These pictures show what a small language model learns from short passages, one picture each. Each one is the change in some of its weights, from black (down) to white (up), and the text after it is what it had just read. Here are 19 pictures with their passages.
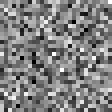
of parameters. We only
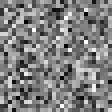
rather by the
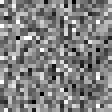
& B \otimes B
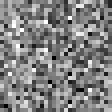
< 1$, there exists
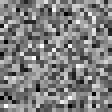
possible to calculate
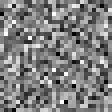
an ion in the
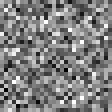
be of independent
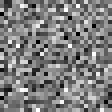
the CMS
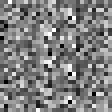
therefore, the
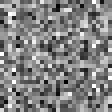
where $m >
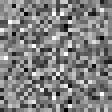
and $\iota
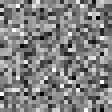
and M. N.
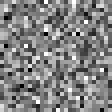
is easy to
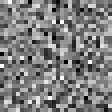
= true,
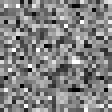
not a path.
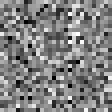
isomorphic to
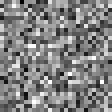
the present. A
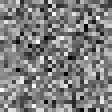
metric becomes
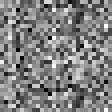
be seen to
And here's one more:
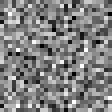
$n$ with
